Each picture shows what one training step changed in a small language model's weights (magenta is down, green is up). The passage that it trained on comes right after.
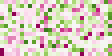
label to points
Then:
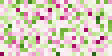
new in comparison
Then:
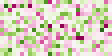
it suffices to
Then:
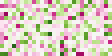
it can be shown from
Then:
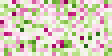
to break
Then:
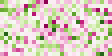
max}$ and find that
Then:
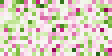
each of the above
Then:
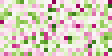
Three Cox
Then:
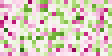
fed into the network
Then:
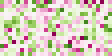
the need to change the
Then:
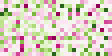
magnetic moments of the
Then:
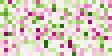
screened by
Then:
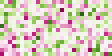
data points shown in the
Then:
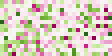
divergence in
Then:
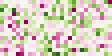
trajectory of
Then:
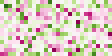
much smaller than
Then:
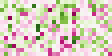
defects as
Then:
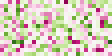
composition, and
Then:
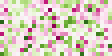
is the mass median
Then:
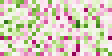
of species of
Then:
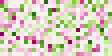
in real time, the
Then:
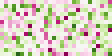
Analysis of
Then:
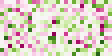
compared to longer
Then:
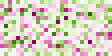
In addition, as
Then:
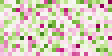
mutual support of
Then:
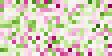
the spatial
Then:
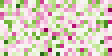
because of this ability
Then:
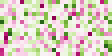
or even year.
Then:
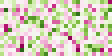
Harvey and
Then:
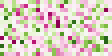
behaviour leads to
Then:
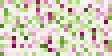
values of $f$
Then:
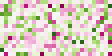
spectra were measured
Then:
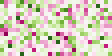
with 8-ply
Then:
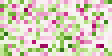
conduct online
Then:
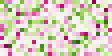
that is, with
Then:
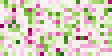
Hilbert space
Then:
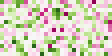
of the MST
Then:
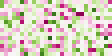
and combining other
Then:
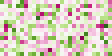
after a maximum of
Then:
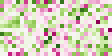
the Core is
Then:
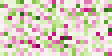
*Journal of
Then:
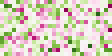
making the ML
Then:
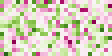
the symbol
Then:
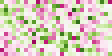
limited, which may
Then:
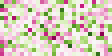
variances assumed
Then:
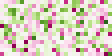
registered in
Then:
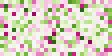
$q$ and
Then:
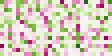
with remarkable
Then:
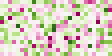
A solution by optimization
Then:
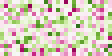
sequences. The
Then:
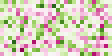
demonstrations, further
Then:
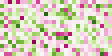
files included in
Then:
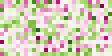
the system, showing
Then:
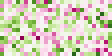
the addition of
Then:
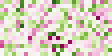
dominated by the
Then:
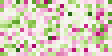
the full extent
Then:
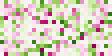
and room pressure
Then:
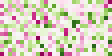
The colored
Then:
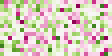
with two open
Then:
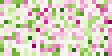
of the boundary are
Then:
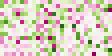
and gauge theory
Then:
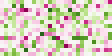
B, Chen
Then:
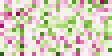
the pointer has
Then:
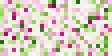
State to identify
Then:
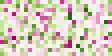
more general result.
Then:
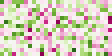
of the metric
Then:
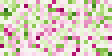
flux limits of
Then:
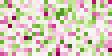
column vector
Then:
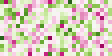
consists of two
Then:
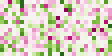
3 weeks
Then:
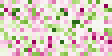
The approach is presently
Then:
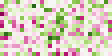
spaces between two
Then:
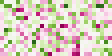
movement of the
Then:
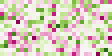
decrease of the
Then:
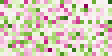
on the torus
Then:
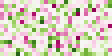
Then, the system
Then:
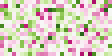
effective transition classes
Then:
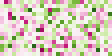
in derivative,
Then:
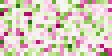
that reads:
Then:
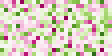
RG flow for each
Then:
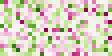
with the ratio of
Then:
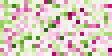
loss function to
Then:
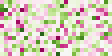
utilized by both
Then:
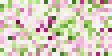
the purity of
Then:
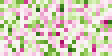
in the book
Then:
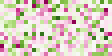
we take the
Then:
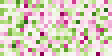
distributed or
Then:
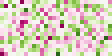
found in compressed
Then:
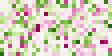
less expensive
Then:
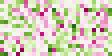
share of PV
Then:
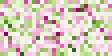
on the stage.
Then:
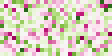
$K$ could be
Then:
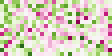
decay, $\Delta
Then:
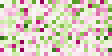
we simulated is
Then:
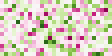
waves periodically
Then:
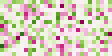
abstract level than
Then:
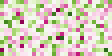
and a median of
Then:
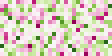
descriptive and
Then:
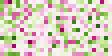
to recognize
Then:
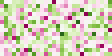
field and provide an
